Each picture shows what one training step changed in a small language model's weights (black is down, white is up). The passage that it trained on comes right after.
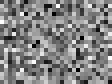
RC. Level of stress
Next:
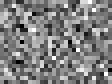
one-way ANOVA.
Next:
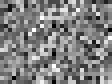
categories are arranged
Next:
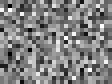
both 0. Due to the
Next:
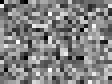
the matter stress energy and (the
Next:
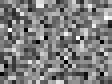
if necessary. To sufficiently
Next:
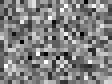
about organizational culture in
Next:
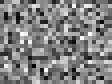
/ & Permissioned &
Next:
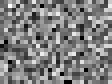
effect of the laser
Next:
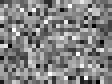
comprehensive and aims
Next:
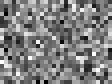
higher redshifts the
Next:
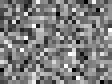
Germain, M.
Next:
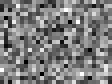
pulse oximeter
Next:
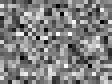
to delve deeper into
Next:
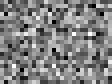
that the predicted behaviour for
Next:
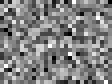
sector in this continent.
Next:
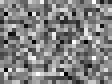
theoretical and experimental papers reported the
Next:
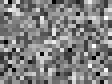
research excellence.
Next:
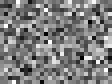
attractor $a$ with
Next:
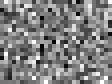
a velocity of 0.4
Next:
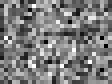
symbiotic radio transmission
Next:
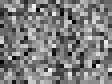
an annual averaging
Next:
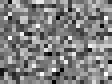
data, and those novel problems
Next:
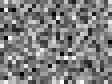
more than 1$\sigma$
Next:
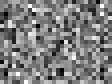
positive crossmatch living
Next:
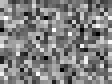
tensoring such minimal model
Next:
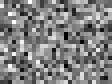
defects include point-like
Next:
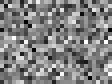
work. The theory is used to
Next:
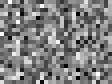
Hall coefficient is {not
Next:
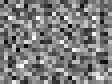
- awakening interest
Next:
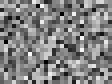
studied the quantitative and
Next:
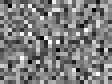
``stars" denote the
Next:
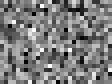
charge deficit presents in
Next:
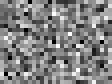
degrees of freedom
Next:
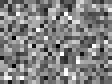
motion involving the mass shell
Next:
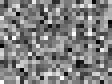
that, at every point in
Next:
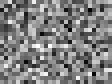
several physical abilities. Based
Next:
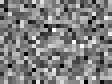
importance, rich natural resources,
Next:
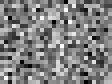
or not these effects continued in
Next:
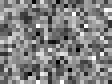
definition of $S_\alpha$
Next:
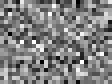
with the behavior observed in Fig.
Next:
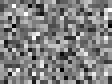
focused on continuous-time
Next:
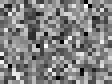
\label{IV} We
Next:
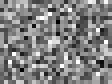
when a Newtonian fluid
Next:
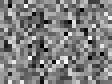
\ea where \be
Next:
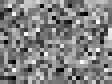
equivalence of the two theories
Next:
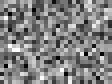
additional resources in an adaptive
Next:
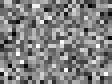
entropy disfavors these
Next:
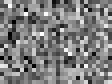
Degas' brother.
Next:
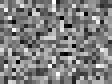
Art* (Langer
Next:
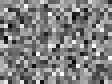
smaller than the typical momentum
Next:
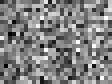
large area, so their contribution towards
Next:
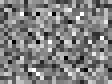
on the right panels. The
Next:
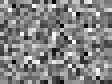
recent examples are RIS &
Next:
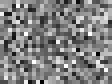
with age between 28 to
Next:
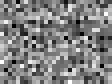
0.001, indicating statistical
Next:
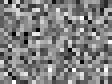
and methodology excellently
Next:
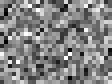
we use the ltk function
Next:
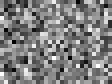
to neutralization point using
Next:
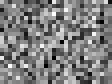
as well as lensing observations
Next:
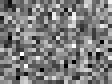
Flexural modulus,
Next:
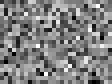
similar to ground truth image
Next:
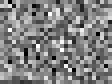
as depicted in Fig.
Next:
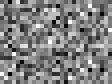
and it can also help in
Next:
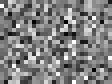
Analysing the relative risk
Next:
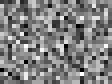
in an automatic and efficient
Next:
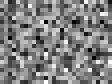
- the rapidity difference, may
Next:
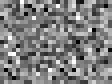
of the light that couples from
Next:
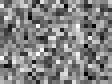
symmetry breaking appears from the
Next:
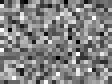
of the initial parameters to obtain a
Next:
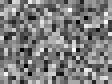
soliton frequency) for
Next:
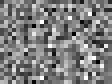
parathion degradation of
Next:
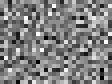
emission (including CO and
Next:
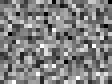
doing, the purpose of
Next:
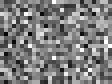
states. The three-way
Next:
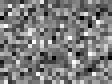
for Alzheimer's
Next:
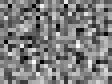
of the internship
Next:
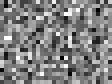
\rangle_1$, is a
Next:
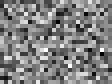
approach, able to cater their
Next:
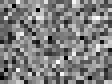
other colors the item is
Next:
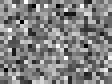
Tax/GDP ratios
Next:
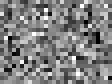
of 2D-silica
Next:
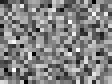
economically determine the relevant properties
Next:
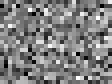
enhance quantum confinement, with
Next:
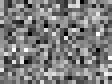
odd-parity states
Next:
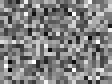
Relevant conflicts of
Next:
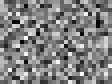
and economic issues for marginality
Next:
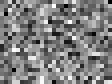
Planck best-fit
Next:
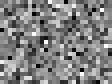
said to be balanced
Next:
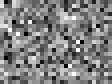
dam’s stability arises.
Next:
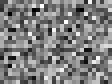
dilute solutions, provided its
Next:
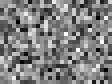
the unsupervised learning
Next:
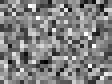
inclusion of further factors like
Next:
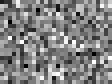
transition and is reminiscent
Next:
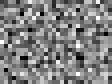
of the prosthetic
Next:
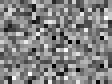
early intervention program,
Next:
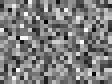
as square root calculations.
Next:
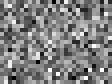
$\gamma$-ray spectrum may be
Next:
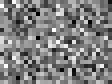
turbulent and after
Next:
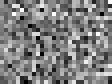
finally *what if
